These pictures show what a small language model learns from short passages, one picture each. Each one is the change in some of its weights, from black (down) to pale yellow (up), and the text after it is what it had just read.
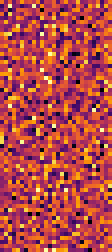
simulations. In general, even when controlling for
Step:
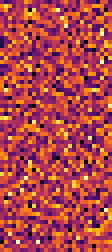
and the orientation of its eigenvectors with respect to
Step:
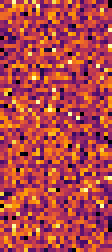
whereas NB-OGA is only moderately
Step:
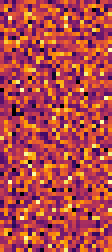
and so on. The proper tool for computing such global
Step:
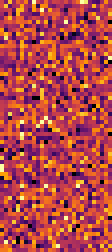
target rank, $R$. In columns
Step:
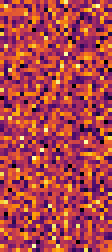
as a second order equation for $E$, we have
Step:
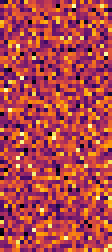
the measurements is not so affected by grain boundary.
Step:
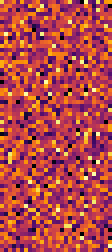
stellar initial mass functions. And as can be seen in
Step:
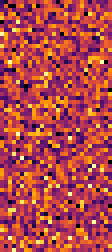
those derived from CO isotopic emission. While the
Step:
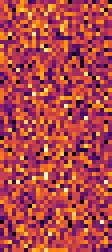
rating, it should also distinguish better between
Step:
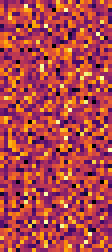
and gene networks have noticeably fewer edges
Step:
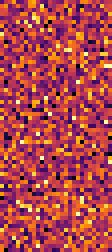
have $J^{M01*}$ which is
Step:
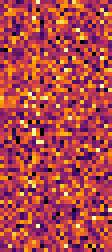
tower of dyons and a finite number of
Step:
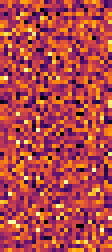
much smaller than the transport mean free path for
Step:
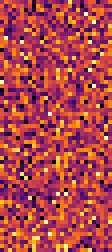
at $z=0$ we have a displaced
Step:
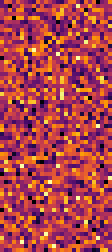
m_o$[18]. From equation
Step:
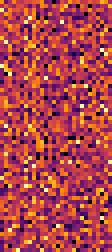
seeding (via sample tumbling)
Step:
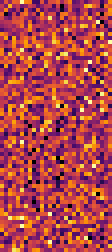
where some components of the system are difficult or impossible
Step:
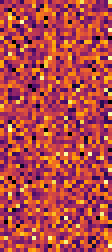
proposal.\\ \end{abstract}
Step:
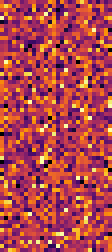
integrals are easily calculated in terms of the bosonic
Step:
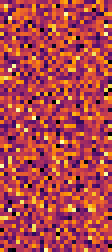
by choosing $X = W^TW$.
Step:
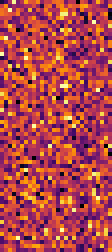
serve as a promising spin-filter
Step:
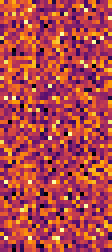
inhomogenously broadened quantum dots without
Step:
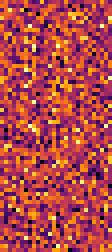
Lyon for the full period between 800 and
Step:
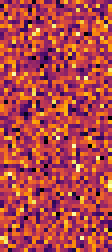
for \textit{AI policy}, to be
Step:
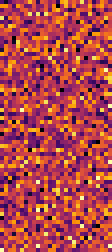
is the intensity, $\nu$ is the optical frequency,
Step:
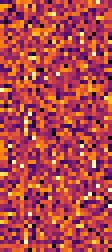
being the identification of a taxon. We see
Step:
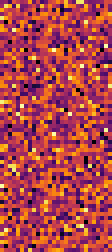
processes effectively describing the stochastic dynamics of the
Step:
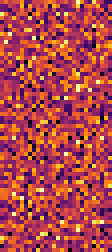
this would immediately imply that any equation on
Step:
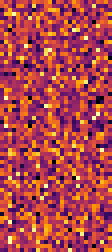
resolved amplitude of the electric field. b)
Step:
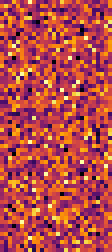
chain with an open boundary, and a double-row
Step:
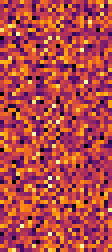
corresponding to $\dot{\mathscr{M}}
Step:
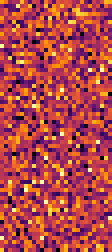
These results show that narrative-form
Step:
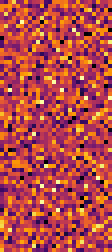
precise numerical fit to the remainder after subtracting
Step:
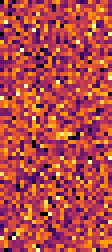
adequate thermal comfort at significantly lower
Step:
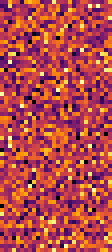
big feature, or even a number of small novel
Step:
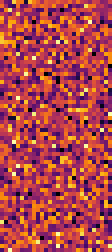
combinatorial properties. Due to the
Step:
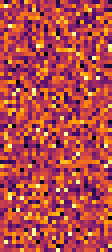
the MIT theory, the magnetic field strength can be
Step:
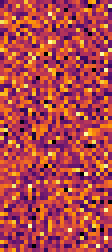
cognitive control processes engaged during
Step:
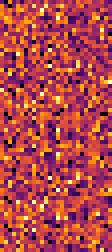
= 0.9\,\kHz$ for the applied
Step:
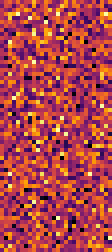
no more than a set ($\,$i.e.
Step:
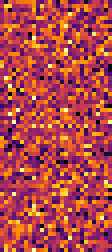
previous work, in particular, the Pad\'e
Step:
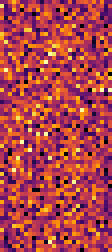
our tools have been widely adopted by most
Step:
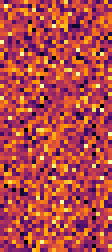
for many of these statistics but limited to the
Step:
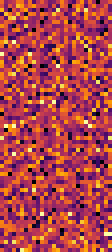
fundamentally different from optical QE information transfer
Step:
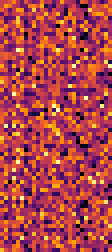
\begin{figure}[H] \centering
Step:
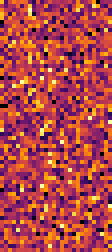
triplets of the aligned sequences are being used
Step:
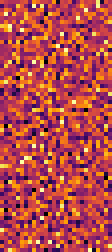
principled decision, we assumed that the
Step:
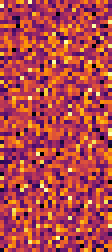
on semi-classical quantum gravity is still being
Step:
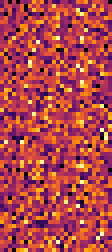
BLgroup. Each S\_to\_A unit
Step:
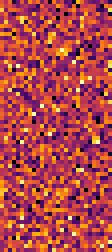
a zigzag geometry, every trajectory
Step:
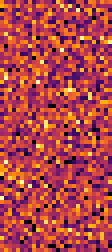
of \texttt{struct \{long long
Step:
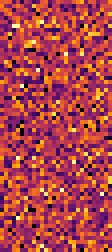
$\lambda \equiv |d_2|$ and
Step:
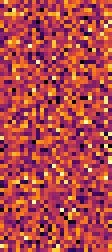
CS acquisition for higher-dimensional
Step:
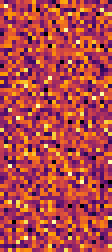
of the single site LF method is cluster
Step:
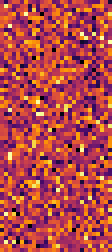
in each of these states. In the presence of a finite
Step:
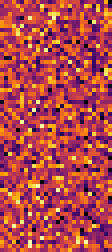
discussing the key decisions that the agent needs
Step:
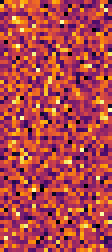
SW one closer to BCG1, although
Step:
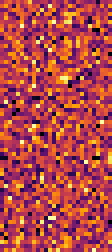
a systematic expansion of the spectrum of free superstrings on
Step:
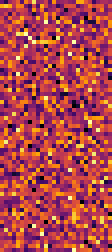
appears the term $S_{\rm ln}$
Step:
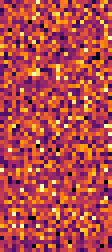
to $\Lambda_{QCD}$, or to the perturbative
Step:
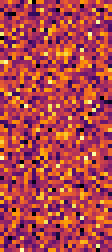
both distributions follow a power law tail,
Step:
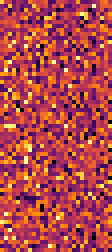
symmetry representations intangible. To solve the
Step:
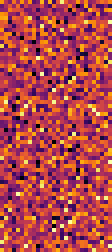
contact angle on (top) slip surface or
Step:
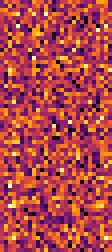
of Jiangsu Province (Grant
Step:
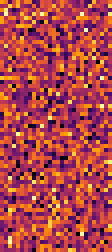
mobile forms. %\red {2 results
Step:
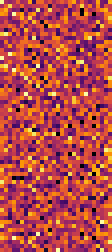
the generalized uncertainty principle with the gravitational wave event
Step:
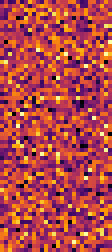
with \louv, where \unfl
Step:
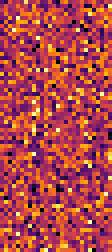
is the conserved $z$-component of
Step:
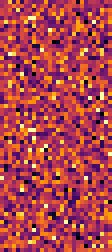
10\mearth$, the planet migration time
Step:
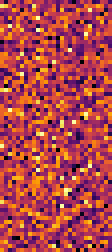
the curvature perturbations, we have a similar expression
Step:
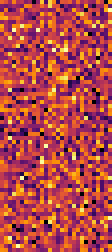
a regulisation loss during the current model training procedure.
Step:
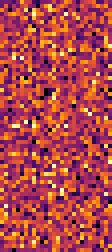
review extra-dimensional and 4D cosmological scenarios through
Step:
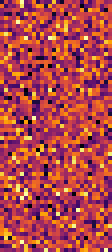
with an observed MS neighbour having a mass ratio
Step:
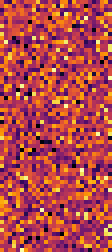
to errors in luminosity class, this method is more robust than
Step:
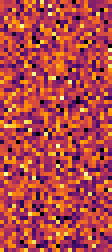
the Citation Scimago Journal Rank
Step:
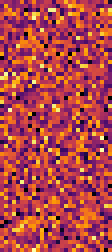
\noindent 1 mg of NCs was
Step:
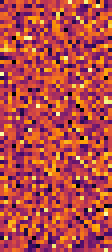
is the earliest in time, is clearly not
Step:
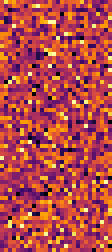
measurable data, including unforeseen
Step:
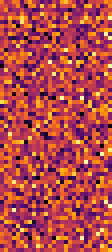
identified in systems of homogeneous quasi-phase
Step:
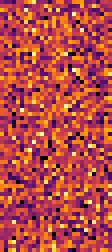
age, and securely share selected identity
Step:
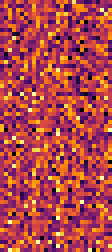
fusion, more of the energy from the bosons must
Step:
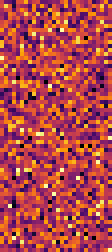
for $\psi_3$ indicated by the dashed
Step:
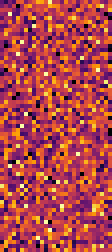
\cline{2-5} & Precision &
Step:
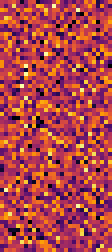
(hereafter T$_{\rm eff}$),
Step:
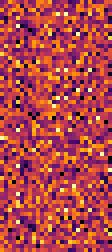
\end{eqnarray} \end{subequations} To
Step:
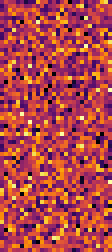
want to let n vehicles
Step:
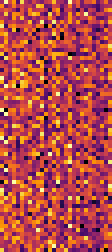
CONCLUSIONS A
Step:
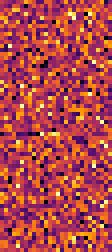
can probably be seen by VLT at least up
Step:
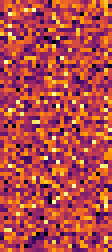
compound with the smallest lattice parameter in the series,
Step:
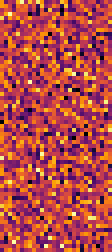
contribution to the interaction force from electrostatic interaction
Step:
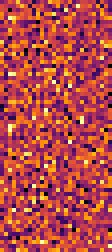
improve noticeably. The relative error in the
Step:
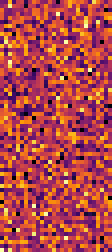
phase $\phi$ can then be tuned in situ
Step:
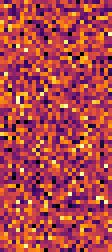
the detector.\cite{kenk} Charged
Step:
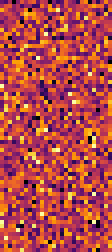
learned OPD and amplitude maps. The
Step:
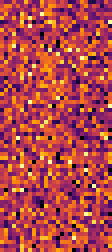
medical imaging}, vol.~40,
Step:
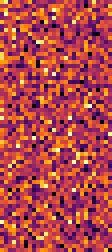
presented high resolution infrared spectra of V1647
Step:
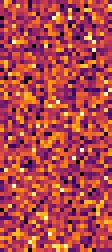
by Eq. \ref {odd1} is a
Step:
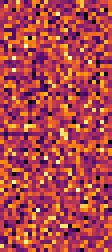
and parametric generation of SWs in
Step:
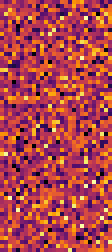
of New South Wales,
